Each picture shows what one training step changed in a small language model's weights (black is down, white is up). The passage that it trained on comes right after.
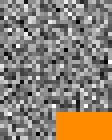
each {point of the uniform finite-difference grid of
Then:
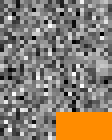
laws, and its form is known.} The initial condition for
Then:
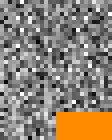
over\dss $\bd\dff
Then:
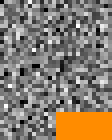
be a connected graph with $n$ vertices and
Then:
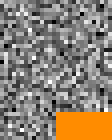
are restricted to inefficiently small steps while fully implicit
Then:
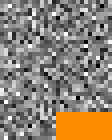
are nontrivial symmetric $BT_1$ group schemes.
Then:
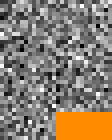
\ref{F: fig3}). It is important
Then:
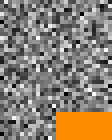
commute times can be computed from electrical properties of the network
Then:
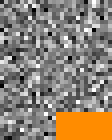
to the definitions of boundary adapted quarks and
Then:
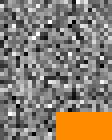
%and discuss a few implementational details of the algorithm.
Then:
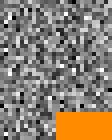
thousands, and the number of geometrical points
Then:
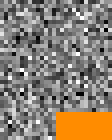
in-degree case also follows similarly. $\Box$
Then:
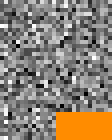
U} f$. \item If $f:\mathcal
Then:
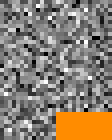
map germ $\displaystyle{f=(P,Q):
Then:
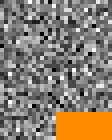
direct proof of this lemma, though it follows from a more
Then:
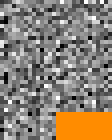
well-defined degree $4$ homogeneous polynomial on the tangent
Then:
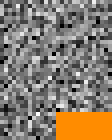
the operation of $G$ on $X$ is
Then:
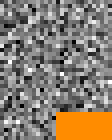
on the number of vertices $n$, but also on the
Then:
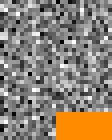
and careers of your students, might
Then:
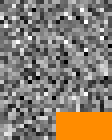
stage $\kappa$. The forcing $\mathbb{Q}$
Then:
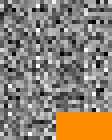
we obtained above on measure is also sufficient. To show that
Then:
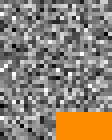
of Fourth Powers} Here
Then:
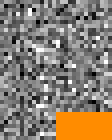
it should be emphasized that both the
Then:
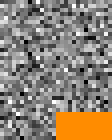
\par \hoffset=-0.2cm
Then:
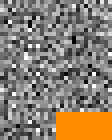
the direct sum of three $2$-dimensional irreducible representations.
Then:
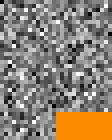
basis and restricted two-parameter quantum groups of type
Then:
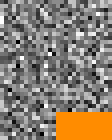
\hbox{and}\quad \mu =\tau \] As
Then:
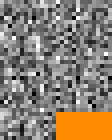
(\bar{\rho}\otimes 1)[g\otimes
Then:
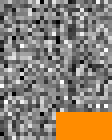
we may assume that we work in local coordinates. After
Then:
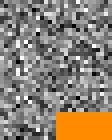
$t$. The restricted splittings of $c$ are
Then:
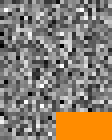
to prove $(\ref{A}).$ Applying
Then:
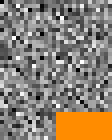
pour tout sous-objet
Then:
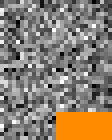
bk} \emph{the degree} of
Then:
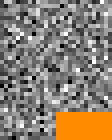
This lead us to a notion of nonlocal vertex
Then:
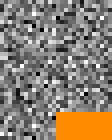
power series equality, we derive \begin{equation}
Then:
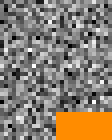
that each $T^n$ is a coproduct of
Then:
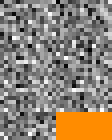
and span$(v_1, \ldots,
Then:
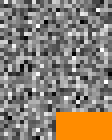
< h < 1$, and is negative in the interval
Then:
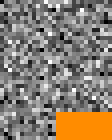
that the cover $\kappa :C\ra C'$ is
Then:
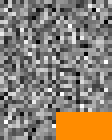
\int e^{t \parallel F\parallel}
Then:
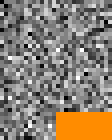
and all $ A\in {\cal F}$, which yields
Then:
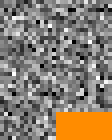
paper, we make several improvements to those results.
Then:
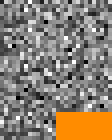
of the mathematical community. In the summer of
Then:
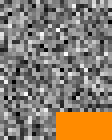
composition. Horizontal composition is straightforward. We verify
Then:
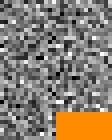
\eqref{21} we also see that
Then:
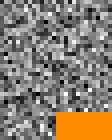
of this formula, which provides a $q$-version
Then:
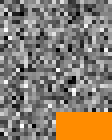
medium is described by its slowness (inverse
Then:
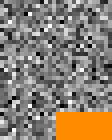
}$ is a basis of $\mathfrak{g}$. If
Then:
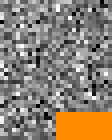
Hence each morphism $f:K\to
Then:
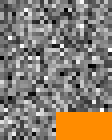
exists a (minimal) secondary decomposition of $M$.
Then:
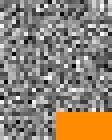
D) \succeq 0 , \nonumber
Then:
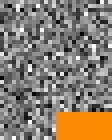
$g_p$ is just the initial one.
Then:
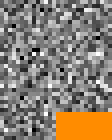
bound} We start with the definition of the main objects we
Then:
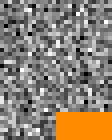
explicitly only over $\partial\Delta$. In fact, we
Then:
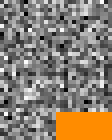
% \begin{tabular}{ccccc} \toprule
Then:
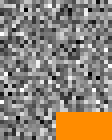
we can obtain useful bounds (although not very sharp)
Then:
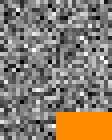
with $\ci $ c.c.c. Let
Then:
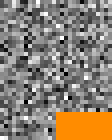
\vspace{0.1cm} \noindent {\bf
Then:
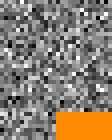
sequence of scalars $(c_j)$.
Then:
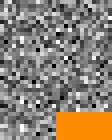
which constitutes the middle regime with ${\langle
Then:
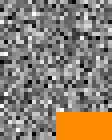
has UL factorization. Indeed, \begin{equation}
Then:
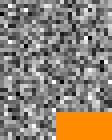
it. It has been shown in previous works on adaptive
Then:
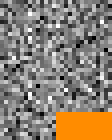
every $i \in \mathbb{N}$,
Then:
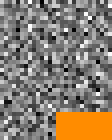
does {\em not} converges to a solution to
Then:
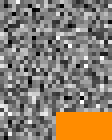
sets which is compatible with the above $\tau$-action on
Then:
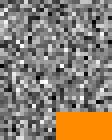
transformations and linear systems} It is possible to consider the behavior
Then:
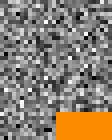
$F/\ffq$ be a function field of genus
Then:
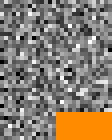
them is in $X$, then two vertices from
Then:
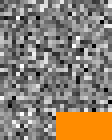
done in the framework of Khruslov's energy
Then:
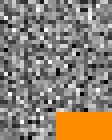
In particular, we consider the unit square domain ($H =
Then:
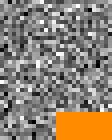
$w\cM_{\theta, \Theta}
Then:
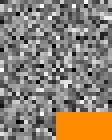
the index form equation corresponding to the given basis is equivalent to
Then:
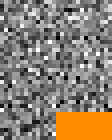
If $u$ attains a minimum $m^*
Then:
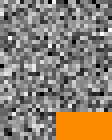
zero. We consider the functions $\,\phi_\varepsilon\
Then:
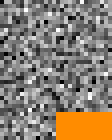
of graphs formed by taking various rooted products of simpler
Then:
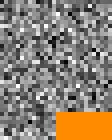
\cdots s_{l-1}$ is the unique
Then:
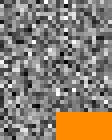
For the sake of completeness, we provide the proof in
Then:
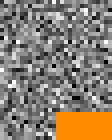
$K_n \subset U_n$ compact such
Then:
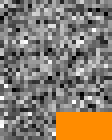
problems was relevant for the study of dynamical systems. However,
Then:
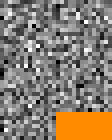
process, tax structures, first passage time,
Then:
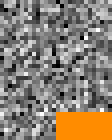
for the ACTIVSg70k case is
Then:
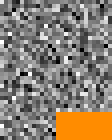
obtain a pair of disjoint 3-GDDs of type
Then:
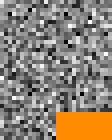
We also present families of coupon probabilities for which the limit
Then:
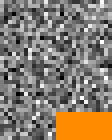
Clearing denominators, the above identity is equivalent to
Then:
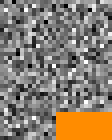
of~$\mathbb{T}$ is of interest. The efficient
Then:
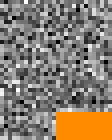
the BA modeling. 2) Does the
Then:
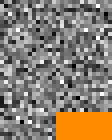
over refining the elements. The saturation has the
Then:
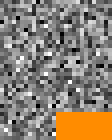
12, page 431]{gilmer} and that
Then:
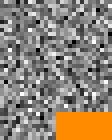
previous results to compute a minimal projective resolution of
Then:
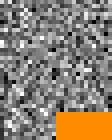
We may assume $M$ is bounded, since otherwise both
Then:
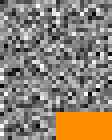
\caption{\textit{BPA Balancing
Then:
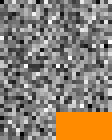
or not. This criterion generalises the so-called
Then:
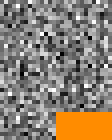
the cut plane. So far the emphasis has been on
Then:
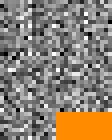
After removing all the hyperedges containing only one
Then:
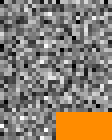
of $W$ in the third equation. From
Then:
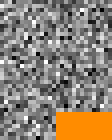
exists a commutative ladder of group maps from
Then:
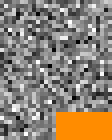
\textbf{Result 3.3.1.
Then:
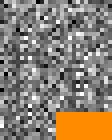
\] By classical arguments of the theory of usual principal
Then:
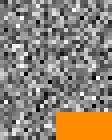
certain statement in his paper on Arf rings,
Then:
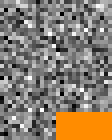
Ponce shown that under the additional assumption that
